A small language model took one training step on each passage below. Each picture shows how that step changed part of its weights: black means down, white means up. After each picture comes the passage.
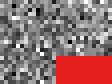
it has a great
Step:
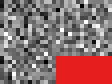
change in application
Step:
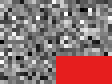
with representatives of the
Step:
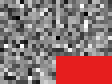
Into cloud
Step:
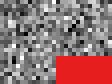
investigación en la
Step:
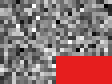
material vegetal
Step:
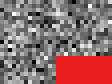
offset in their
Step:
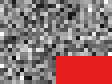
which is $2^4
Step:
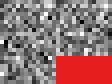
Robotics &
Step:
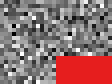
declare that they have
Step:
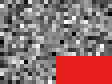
largest connected
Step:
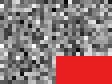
the United
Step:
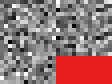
over six minutes
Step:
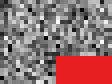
For comparison, this
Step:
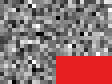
entirely different
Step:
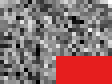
la cabeza no
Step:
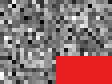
as demonstrated in
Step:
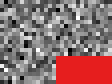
thorough physical
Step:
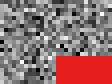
dense plasma)
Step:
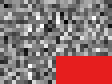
while enhancing
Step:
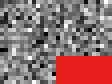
Few-shot &
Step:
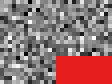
for the treatment of
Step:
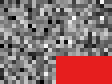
and two-dimensional
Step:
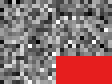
all SCBs the
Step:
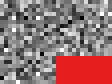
paper considers solely
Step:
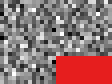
й опис
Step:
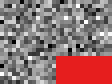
closer relationship
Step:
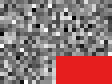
to derive the three
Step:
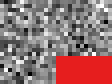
more detail deformations
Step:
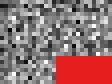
represent the entire
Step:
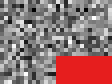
products and test their
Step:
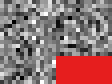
We ultimately
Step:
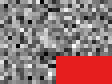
have been delayed.
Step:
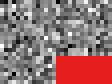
\end{equation} For
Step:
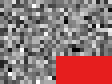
disease, there is
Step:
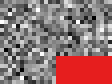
a case where there is no
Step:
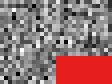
and a young
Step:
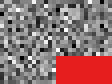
at the time of a
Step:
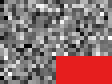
vertical line indicating when
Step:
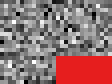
the locus expected for
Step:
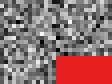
As shown later on,
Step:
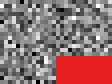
to control laser
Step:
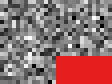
with suppliers.
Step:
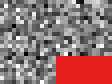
method for modified
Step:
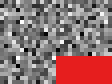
pada pangkal
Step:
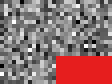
production clusters
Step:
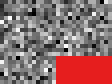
of the two SC states
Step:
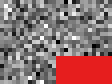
the rate of change
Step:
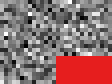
have academic
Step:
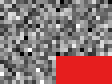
Mortality prediction
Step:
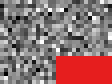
The belief that
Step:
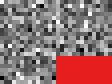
desta foto em
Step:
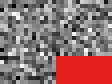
20$ might be
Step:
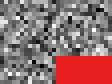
substitution in
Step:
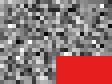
O. Milligan
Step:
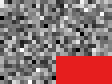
optical fibers
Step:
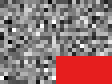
their potential, educate a
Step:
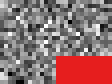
predictor achieves
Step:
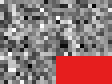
Atomic layer
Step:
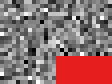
dust grain
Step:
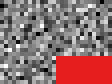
m, imposed
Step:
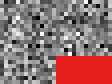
will assume that such
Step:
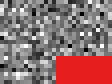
la creencia de los
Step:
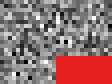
and enhances
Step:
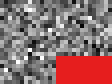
split variables more
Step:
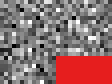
is \begin{equation}
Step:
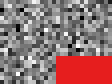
балки улар
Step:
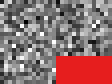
personnages à
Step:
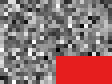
Das pessoas
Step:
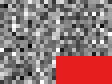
Weber. The Theory
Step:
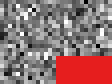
configuración del
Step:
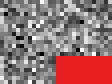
“acesso” à
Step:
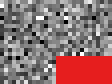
of primers in the
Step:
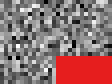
As opposed to the
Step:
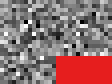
contextualize an
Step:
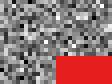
optical manipulation and
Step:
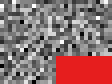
package called the
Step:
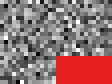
is performed. On
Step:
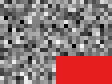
the most proficient
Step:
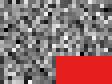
for the inverse
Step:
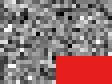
lexicon on each
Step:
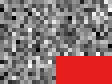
(see Holman
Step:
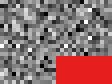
Phys. C}
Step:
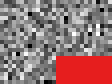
were published, while
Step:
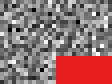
give the allowed values
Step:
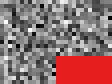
from the permalloy
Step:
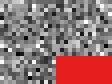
interactions entre les
